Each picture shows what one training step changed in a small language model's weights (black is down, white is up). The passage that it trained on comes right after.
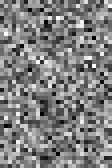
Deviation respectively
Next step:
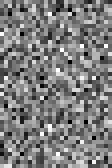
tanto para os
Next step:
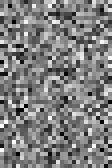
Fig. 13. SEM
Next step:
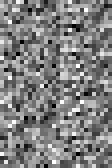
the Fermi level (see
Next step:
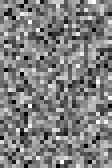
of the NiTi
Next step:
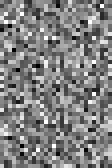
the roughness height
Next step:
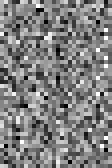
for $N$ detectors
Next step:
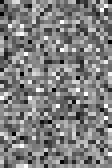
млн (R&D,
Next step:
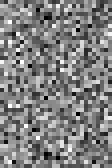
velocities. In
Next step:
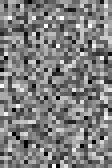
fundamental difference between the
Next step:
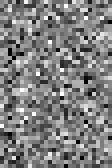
Epe, Lagos State
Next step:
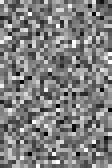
exchange of words.
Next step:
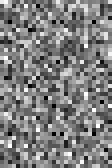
concomitantes (como
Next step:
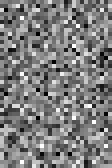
unificador. Desde
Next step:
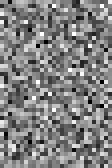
should be clearly
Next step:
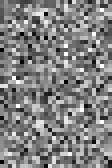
Rank Evaluation Item
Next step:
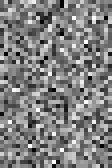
sprawy ma A. B.
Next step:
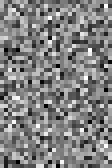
olish masalasi hal
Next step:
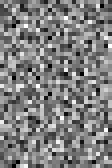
distribuição observada
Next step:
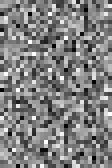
instantaneous interactions
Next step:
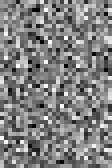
as representing roots,
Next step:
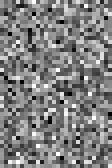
Jan. - URL:
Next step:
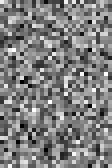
exalta o poder da
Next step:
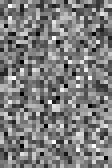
az emberiség
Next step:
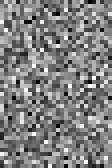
and PoS, which are not
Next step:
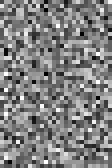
stage with a suction temperature
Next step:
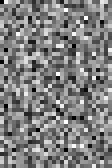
to make it visible.
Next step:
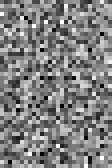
deep learning, Dong
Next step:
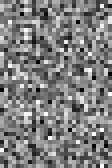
disaster and will also support
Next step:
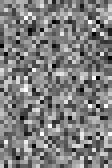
to go beyond the
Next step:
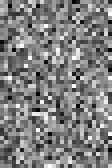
hybrids developed using
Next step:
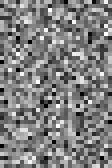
D. and {Gangler},
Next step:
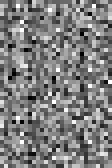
доступен в
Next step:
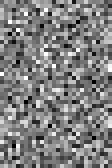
solid line). In both
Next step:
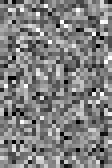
on the 4-state
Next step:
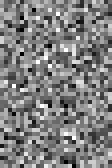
temperature and $\Delta T_{\rm
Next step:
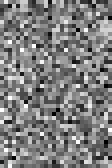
surfaces or entering
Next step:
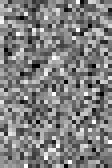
к болезням,
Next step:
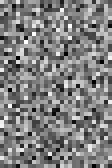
parts of manganese in
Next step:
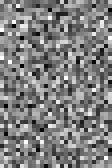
Bu borada ona
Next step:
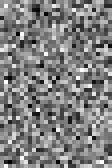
stellar surface.
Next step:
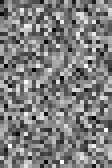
a touchstone for
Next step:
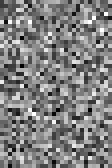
que los resultados del estudio
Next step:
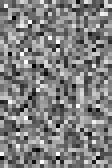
and improve pavement performance
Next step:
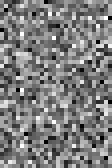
surface pressures,
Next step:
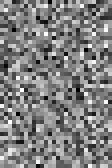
The two sensors have
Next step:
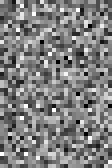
Combined Array for
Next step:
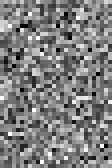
el desarrollo de la
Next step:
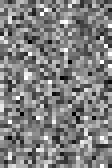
$n = 3$. This value of
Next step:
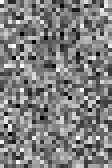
the theoretical relation
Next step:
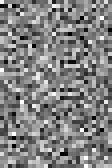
Algorithm. The
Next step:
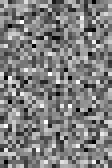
that the ratio of
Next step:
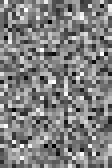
it creates only simple
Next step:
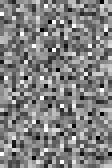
The CSO reiterated
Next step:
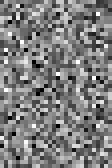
to generate absent
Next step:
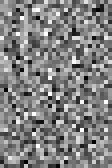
reduction of poverty.
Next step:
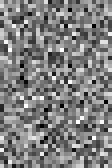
tendance passée
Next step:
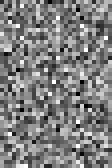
dynamical fermions, we
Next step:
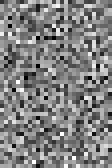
``reconstruct'' the
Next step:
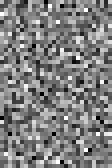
of batch F-9.
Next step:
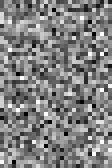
could also be caused by
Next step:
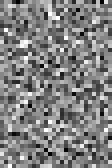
of new-physics
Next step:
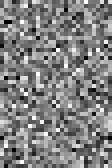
system was a very good tool
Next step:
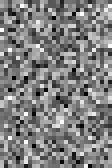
the bodies are assumed to
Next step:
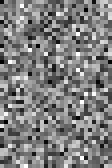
la secret de stat;
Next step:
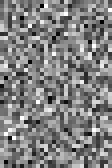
chloride solution is
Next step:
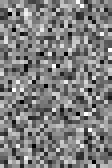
sure if the message is
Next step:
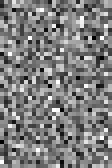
jumla qurishni,
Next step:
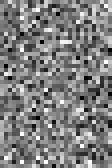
alkaloid also. The
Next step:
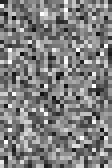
usage of metacognitive
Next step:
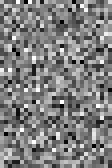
For computational convenience and
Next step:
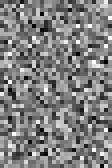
will be negatively affected
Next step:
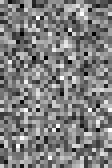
um *website* e a
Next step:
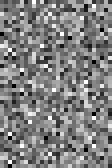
и «Маданият
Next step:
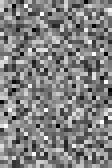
model contains multiple
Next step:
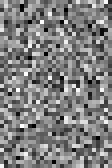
por su nuevo
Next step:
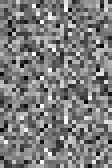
reflexivo» se
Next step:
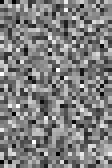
Dynamically Investigating the
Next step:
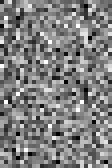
3. Совершенно
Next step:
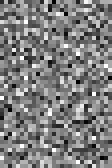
assessed. Study
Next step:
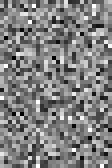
We believe the proposed
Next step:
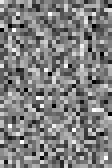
hospital medical
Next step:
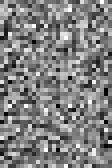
una extensión máxima
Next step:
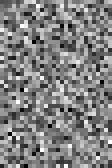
the first moment of
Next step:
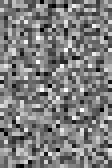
mixtures. H.
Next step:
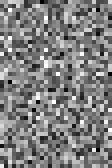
benzene or light
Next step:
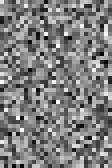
funding instruments so as
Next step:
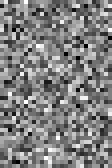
on the dynamics of the
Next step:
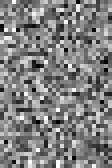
to include overflow
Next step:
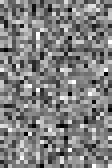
plan and treatment 2
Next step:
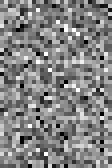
(Project ID:
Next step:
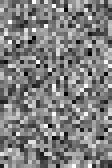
order parameter in DP systems
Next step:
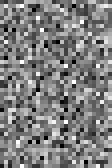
observed experimentally (Figure
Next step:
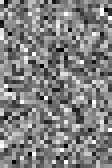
of interest We confirm
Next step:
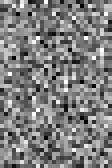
of Hosting (Büro
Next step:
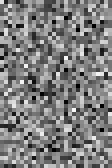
standard deviation of the
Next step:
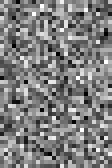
independently and will improve
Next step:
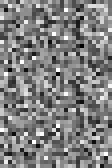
and the need for clear
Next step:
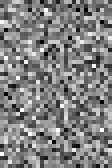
Data startete 2016
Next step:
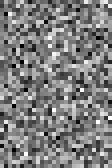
denen einzelne
